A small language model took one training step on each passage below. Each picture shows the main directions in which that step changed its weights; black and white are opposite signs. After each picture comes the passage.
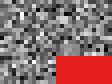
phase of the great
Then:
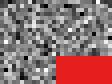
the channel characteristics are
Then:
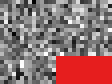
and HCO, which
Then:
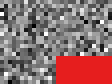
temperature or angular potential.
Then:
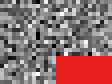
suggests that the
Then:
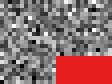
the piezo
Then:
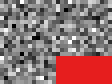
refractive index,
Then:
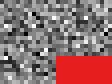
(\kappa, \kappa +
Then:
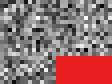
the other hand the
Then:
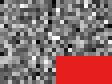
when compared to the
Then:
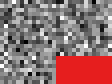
upper bound (on the
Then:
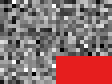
summarized in
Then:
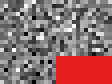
the northern
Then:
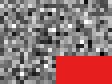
where ever they appear
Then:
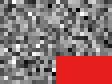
\in M$. The function
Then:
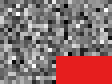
around the $y$
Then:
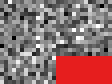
mesons. It
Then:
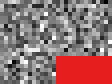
only observed for very low
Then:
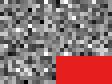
working voltage
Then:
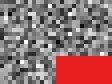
in the context of
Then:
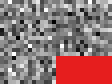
Oak Ridge
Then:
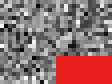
and hence the highest
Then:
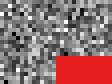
topologies, which were
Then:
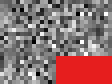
solutions with fixed
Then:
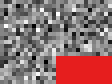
magnitudes and the
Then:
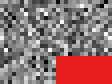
is compared with the
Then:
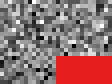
the star-formation activity
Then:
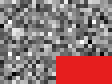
expect this to have
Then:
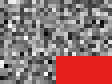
addition to to the values of
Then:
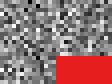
not uniform across
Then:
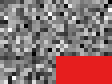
again, to
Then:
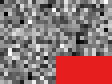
only to annihilation
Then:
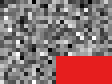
is the same type of
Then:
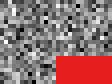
channel fading distribution over
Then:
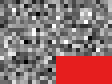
Also remarkable is
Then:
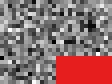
Series, in
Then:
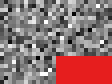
often turn out
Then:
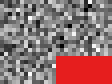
with the initial nova
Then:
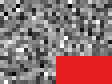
ranging from 0.5
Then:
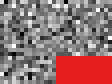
where a direct link between
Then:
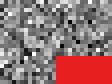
to assess the value of
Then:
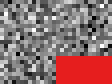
the current. As the
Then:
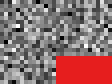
processed across the 3
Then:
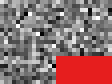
the restoration of
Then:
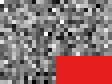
is, the timing
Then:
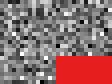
computations at a range of
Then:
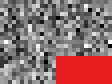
holds for the
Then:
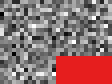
application execution
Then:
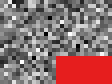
functions containing the
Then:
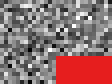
is basically a free
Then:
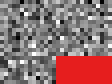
ordered the sources
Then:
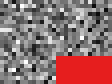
the second case covers all
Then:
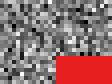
in the ecology
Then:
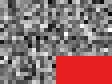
$, spanning an
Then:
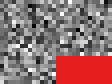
amplitude components that
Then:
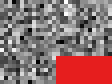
for the SIR model on
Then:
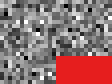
switch that
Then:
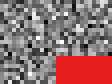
spectral lineshape
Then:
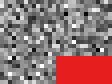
& 0\tabularnewline
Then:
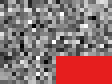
symmetry of the order parameter
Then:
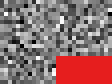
and $\tau_{\rm
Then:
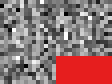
of $2 \times
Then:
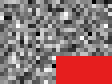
states are degenerate
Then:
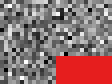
p_4)$, and show
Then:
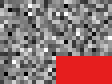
we can write power
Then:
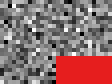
Panel B shows a
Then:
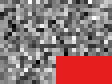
projection planes are
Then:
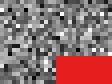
short distance to the
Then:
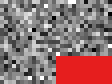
the iron K
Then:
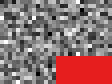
framework that enables the
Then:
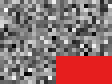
previously in other physical
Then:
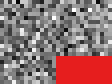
outperforming the
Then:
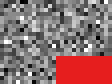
more accurate} in
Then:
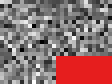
particular, the average vertical
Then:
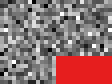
the two groups. The
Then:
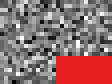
*p* is larger than
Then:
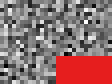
we shall take
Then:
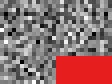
data, are shown in
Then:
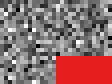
the scale equal to the
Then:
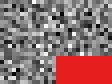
in these two tasks.
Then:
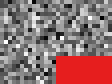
the amplitude of the
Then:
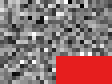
solution inside the
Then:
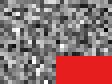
expansion rate is an
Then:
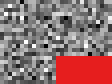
superstructure of this
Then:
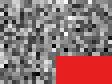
to analyze the energy
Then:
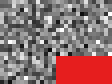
initial wave Poynting
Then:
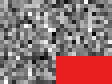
the NRQCD
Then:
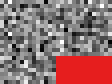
the inverse temperature, and
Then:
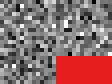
The catalogue
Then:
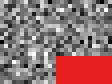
temperature for condensation
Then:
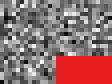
of material in
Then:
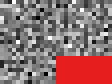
case of the collinear
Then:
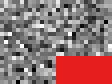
emission then ocurs
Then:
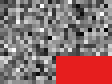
properly reduced following the
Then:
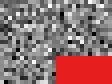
the complex channel gain,
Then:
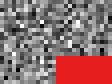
galaxies: starburst
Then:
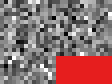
| Writing
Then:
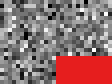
when considering the experimental
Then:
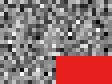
a one-dimensional model of
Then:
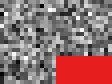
correlations} It is well
